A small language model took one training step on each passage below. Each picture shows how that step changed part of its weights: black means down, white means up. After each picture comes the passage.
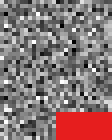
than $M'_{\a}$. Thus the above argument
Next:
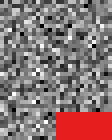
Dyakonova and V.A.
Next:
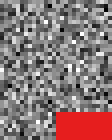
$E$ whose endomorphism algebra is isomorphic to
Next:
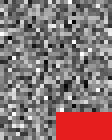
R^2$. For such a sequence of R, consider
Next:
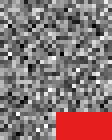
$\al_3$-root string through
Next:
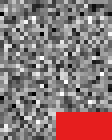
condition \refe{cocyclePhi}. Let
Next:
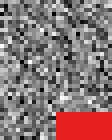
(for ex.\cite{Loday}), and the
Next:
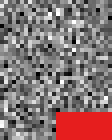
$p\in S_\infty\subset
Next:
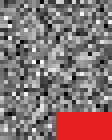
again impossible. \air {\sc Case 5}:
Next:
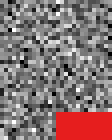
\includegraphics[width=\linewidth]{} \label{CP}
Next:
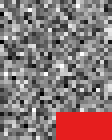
of Theorem \ref{lu}.} We first prove the
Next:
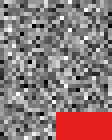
spectral teqchnique and the general theory of
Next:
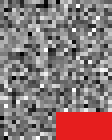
than the system's dimension. An example is given in Section
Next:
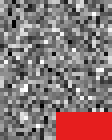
simulation-based results obtained by a stochastic search over a
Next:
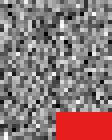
\vert_{\partial \Omega} \in
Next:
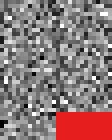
\left \Vert \int \min \left(
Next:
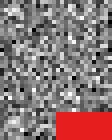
primes} \author{Debargha
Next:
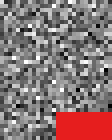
a wandering $N$-gon are recurrent with
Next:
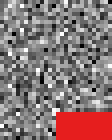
either a subset of $\productgraph{\eta_1,
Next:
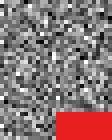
curvature of an edge indicates a tight connection between two vertices,
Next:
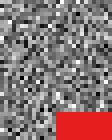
$a\in I_p$, form an orthonormal basis
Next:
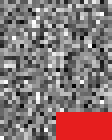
using (1) to obtain the generating function for
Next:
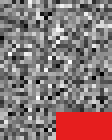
is because it is actually mathematically nontrivial to attempt to
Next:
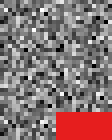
\begin{table} \begin{center}
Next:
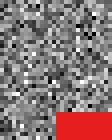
it follows that the tangential component of the normal stress
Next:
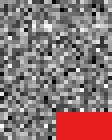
computational mesh. Left: coarse mesh.
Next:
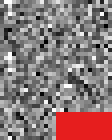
the left (\ref{kyr1}) and right
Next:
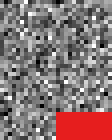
b $ if there is a path in $E$ from
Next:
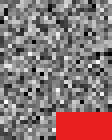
same form in any reference system} and the {\it equivalence
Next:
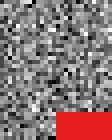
recovery policies of the optimal IP solution for
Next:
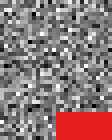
other hand, we need some general properties of algebraic curves.
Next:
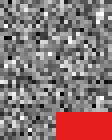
proceed differently in our simulation study. We compare the estimator
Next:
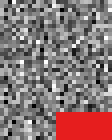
constant mean curvature must be a slice.
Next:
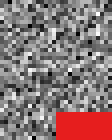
of $2 \leq n \leq 10$ and
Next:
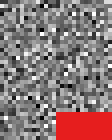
in our proof below of the convergence of products of more than
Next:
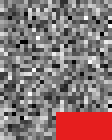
\lra T_x(X)$ is onto, since
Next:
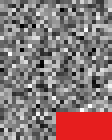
symmetric. It can easily be verified that the product of
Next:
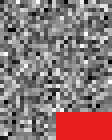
angle $C$. They could be equal if both are
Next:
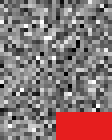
spaces and their Kodaira dimension are also considered in
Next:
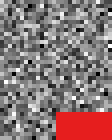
and the lower bounds for the parameter $\gamma$ provided by
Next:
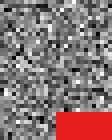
to the time-domain through the inverse Fourier transform. As
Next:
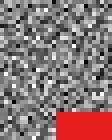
\((\lambda_l, \lambda_r,
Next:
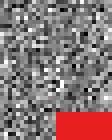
quadric hypersurfaces. In particular, we discuss the problem
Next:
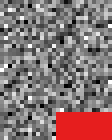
\cdot / \cdot b'$ in $G$. But
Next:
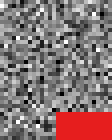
the recently popularized target metric approach in that it
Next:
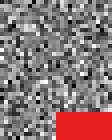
Pálfy, 1996c), the authors
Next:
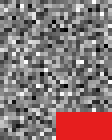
Comparing the left-hand side and the
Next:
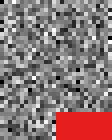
\right)^{2l} J_j(\lambda
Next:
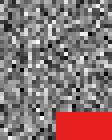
$M$-ideal $P$ to be {\it
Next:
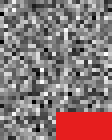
the square root in \r{1.27} is
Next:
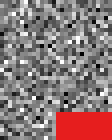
the ordered vectors $x_p$ and
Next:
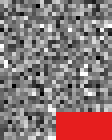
be even greater than the distance between the roots/poles
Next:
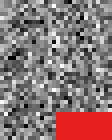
and \cite{Peron09}, we find the
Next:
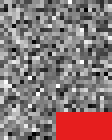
the $H_{13}$-pattern we use part
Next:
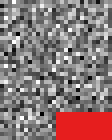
in the sense of Gevrey ultradistributions
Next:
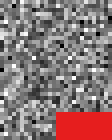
a measure function $\bar{u}$ such that
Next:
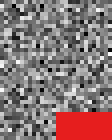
\bracq k =0, \end{align*}
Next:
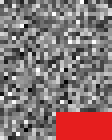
such that $f(g) \neq 0$. It
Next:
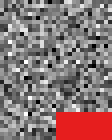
\Tn\ where $p$ in
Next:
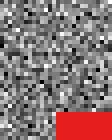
\] and all geodesic curves are known, see
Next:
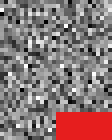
\Q}{\partial \eta}\eta_t +
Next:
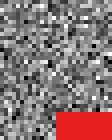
$\cY \to \cX$ is a
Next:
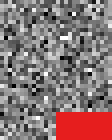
Since Equation (\ref{B}) is a polynomial identity,
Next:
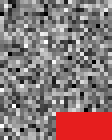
paper are as follows: (i) We determine all
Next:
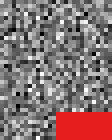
This argument extends to complex harmonic polynomials as follows. We already
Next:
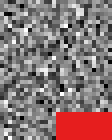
{\bf II.}\ Assume $ \theta <
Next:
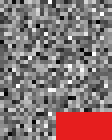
can be used to enhance our strategy:
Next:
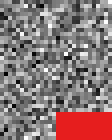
is not larger than the value of the functional on the
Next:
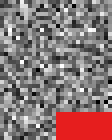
the case $\alpha = 0$, one recovers the
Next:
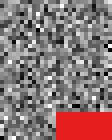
the size of an induced forest in a graph whose
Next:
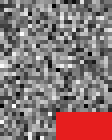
used to prove Theorem \ref{thm:achromatic
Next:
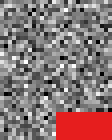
commuting involutions. Another set of independent generators
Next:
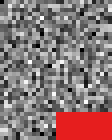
operator $L$ generated in $\, \ell
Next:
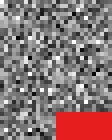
group whose summand in degree $j$ is
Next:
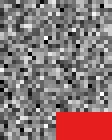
space} of a hyperk\"ahler manifold, its base
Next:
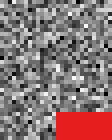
and for $i\geq n$ and
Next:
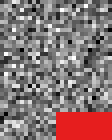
\end{align} To convert this weak problem statement
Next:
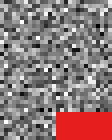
increasing shapes are possible for all values of $
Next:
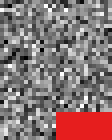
For an oriented framed link $L \subset
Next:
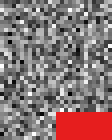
\P(\Omega)$ to be the assignment of
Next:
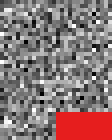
the components further. As expected, the first jet scheme
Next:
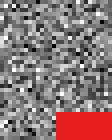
such that $\psi(\overline{y};
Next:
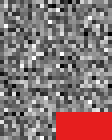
arrangement to hypersurface arrangement. The Euler characteristic
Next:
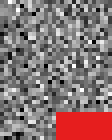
1960s Erd\H os made the following
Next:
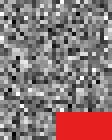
by an arbitrarily small perturbation $W\in
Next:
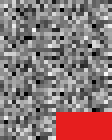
& & & \searrow &\downarrow & &\downarrow &
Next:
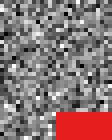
diagonal action of $\mc W$-action on
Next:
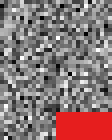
is generally conjectured the leading term $\mu
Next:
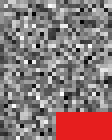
the system \eqref{fheat-system0}
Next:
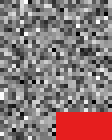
<\eps$ and that $D+D'$ is
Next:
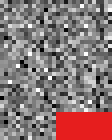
and B (Jacobi identity for Whitehead
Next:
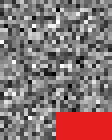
So, according to Proposition 4.3, the bicrossed
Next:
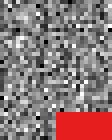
integrity is compromised), the valves to
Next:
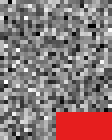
on $W$ which are $\Om$--compatible near
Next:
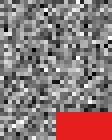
the notational simplicity, we include the identity and the negative
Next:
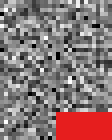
right hand side of~\eqn{eq} is \[
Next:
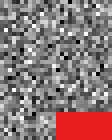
connexion entre les développements sur des
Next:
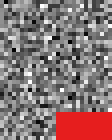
to be the 2-category whose 0-cells are symmetric
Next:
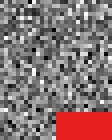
neighborhood of $0$. \end{Lem} Next lemma
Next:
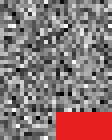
$j$ big components above \gl is
